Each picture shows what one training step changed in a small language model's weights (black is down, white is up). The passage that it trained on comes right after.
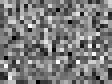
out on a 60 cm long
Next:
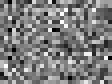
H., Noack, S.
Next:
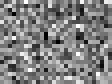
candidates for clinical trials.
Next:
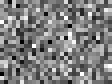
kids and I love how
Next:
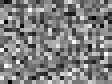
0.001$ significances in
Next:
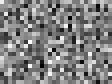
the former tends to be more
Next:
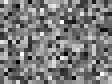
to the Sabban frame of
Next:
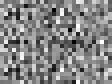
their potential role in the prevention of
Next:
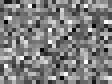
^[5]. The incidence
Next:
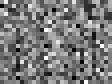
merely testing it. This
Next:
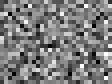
[17] equation which is:
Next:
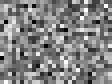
indicating that while some association exists,
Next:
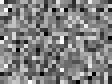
normal weight. *Conclusion: The
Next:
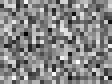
restrictions, the young
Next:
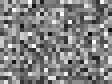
In fact, F1C is
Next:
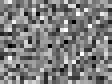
well-being of employees, there
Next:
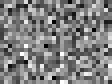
only one which has stood the
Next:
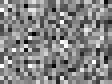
understand the perceptions and attitudes of
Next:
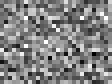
introduced by the Criminal
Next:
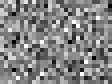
data, and significant uncertainties we
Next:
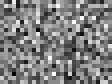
Simply our behaviour is the
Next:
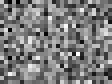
Ph.D. degree from
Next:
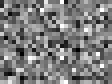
that $\sum_{i \in
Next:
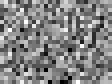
synthesised, through various publications,
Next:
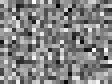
universities in the context of internationalization
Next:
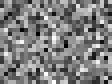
of a precise serovar which
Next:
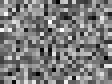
study. The working group of the
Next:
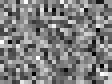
content of bagasse is
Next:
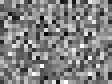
WASH as fully implemented and
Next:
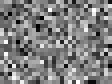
The SEM of this study revealed
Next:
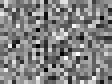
communities, encourages localised
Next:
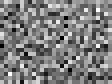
to gather data, allowing the description
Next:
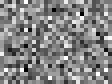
abundant bioactive component in
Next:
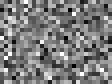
eggs mature, by a
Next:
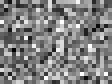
Personal Narratives and
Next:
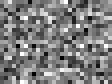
by the Ethics Committee of
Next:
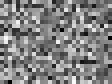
IS standards. 5. RESULTS
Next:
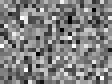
which should be used for the waste
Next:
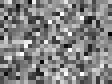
in the readings and learning of
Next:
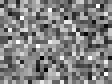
syndrome. In most patients
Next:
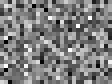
It can be said that there is
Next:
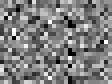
in Murang'a
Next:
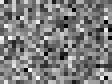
Alternatively, fusion bonding
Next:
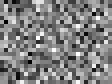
400 million people across the
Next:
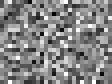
of societal and cultural roles,
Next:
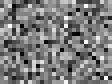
(context), the tempo is
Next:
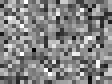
molecules are recognized by. The
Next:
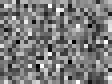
requests that were declined or
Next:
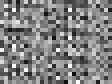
ethical standard the consent of the
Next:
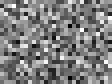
disability presenting to a child
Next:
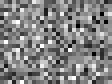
urban design (Lynch
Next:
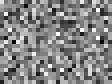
the framework of bioethical
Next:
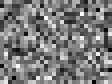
of this one. To the ancient
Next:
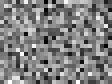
Most existing motion-based approaches can
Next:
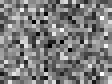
considered together. The section of
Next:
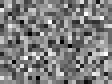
with parameters shown in Table II.
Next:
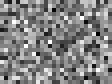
dispersion and dilution of the
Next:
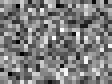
to leave the organization and if
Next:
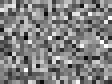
measure is illustrated by the
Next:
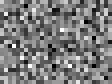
the sensitivity of the solutions both to
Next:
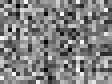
unravel the fundamental mechanisms underlying
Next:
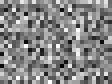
science and technology in Europe AI pathways
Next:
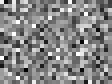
carbon dioxide Brayton cycle
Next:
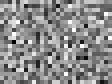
integrate into host tissue, and promote
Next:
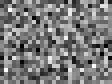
For. Meteorol.*
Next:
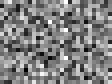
in the context of the array
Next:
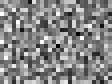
Delhi, India. 13.
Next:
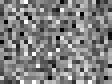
caused smaller amount of settlement since
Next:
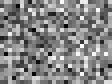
to think through ideas; ability to
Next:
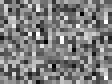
60 min in the presence of
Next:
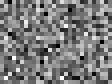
V to 20 V with the step
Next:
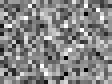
and NADPH oxidase
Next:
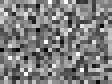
skills, but will also have the
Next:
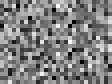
opened the webinar,
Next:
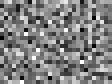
in the multi-level European governance
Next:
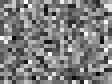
present study is to check the
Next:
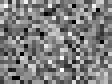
opportunity to spend time for academic
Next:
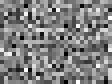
the Population" shall be
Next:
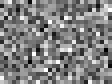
in low and high cycles loading
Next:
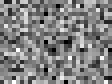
most solutions discard packets for
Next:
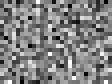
Medicine (TCM)
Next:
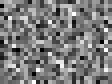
at second iteration Figure 20.
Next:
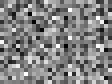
is both ecologically effective and
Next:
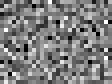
Program at UPenn is
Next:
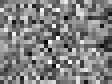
like. Simple listening
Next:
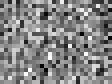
Evaluate the effect of
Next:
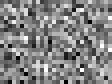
remains unprecedented.
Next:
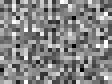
pharmaceutical industry in
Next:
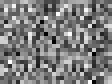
larger than those used in table
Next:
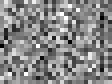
history, demographic characteristics, laboratory
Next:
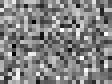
needs to be carried out field tests
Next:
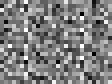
obtained from the expression given in Equation
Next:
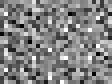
*Leadership in Health
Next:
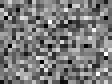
in Emergency Medicine -
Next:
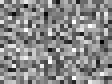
packages for Linux,
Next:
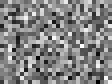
for review and approval before being
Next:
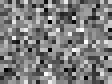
Many of the events of egg activation
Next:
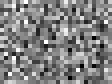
extended in DOPs, the
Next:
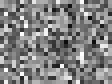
development of a soft preparation for skin
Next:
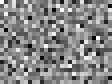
force needed for successful adhesion
